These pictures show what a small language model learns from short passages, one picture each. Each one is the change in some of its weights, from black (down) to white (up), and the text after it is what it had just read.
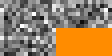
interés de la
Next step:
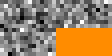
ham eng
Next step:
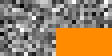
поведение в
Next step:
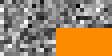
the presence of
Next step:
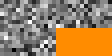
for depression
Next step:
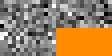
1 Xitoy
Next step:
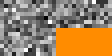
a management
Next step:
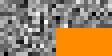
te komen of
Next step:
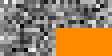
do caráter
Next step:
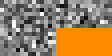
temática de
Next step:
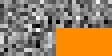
maiores e
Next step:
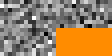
em cinco
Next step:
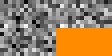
zarur va
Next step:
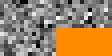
landen in
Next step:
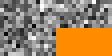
national and
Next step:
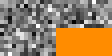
podendo ter
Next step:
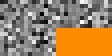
Klicken auf
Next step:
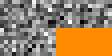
a viabilidade
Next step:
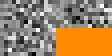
teoriya i
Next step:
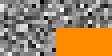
con el fin de
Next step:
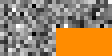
Num mundo
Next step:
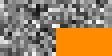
e o lado
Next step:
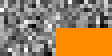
qui permet
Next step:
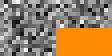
с которыми
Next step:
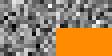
le vécu
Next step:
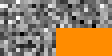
Nora). A
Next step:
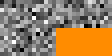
of a medical
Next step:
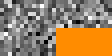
мутации для
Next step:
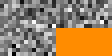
es formar
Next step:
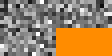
Es ist ein
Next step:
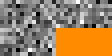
os aspectos
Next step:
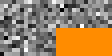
una buena
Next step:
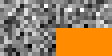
meio de
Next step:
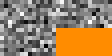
capturado en
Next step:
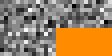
y comunicación
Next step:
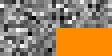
Mujer 5
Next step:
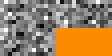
no organismo,
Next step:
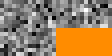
un coup sur
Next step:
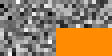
a finalidade
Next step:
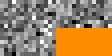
compreender a
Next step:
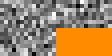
virtud al
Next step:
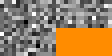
fontes foi
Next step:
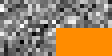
generic and
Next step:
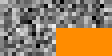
Também é
